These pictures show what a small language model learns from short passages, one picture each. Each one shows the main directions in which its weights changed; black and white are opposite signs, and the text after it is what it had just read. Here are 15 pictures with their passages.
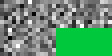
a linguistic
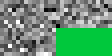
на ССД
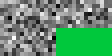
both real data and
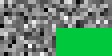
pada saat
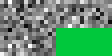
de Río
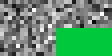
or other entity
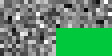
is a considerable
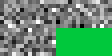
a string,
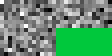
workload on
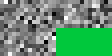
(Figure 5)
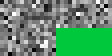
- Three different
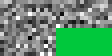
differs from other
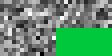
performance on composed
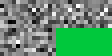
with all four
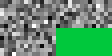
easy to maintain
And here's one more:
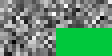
of the order
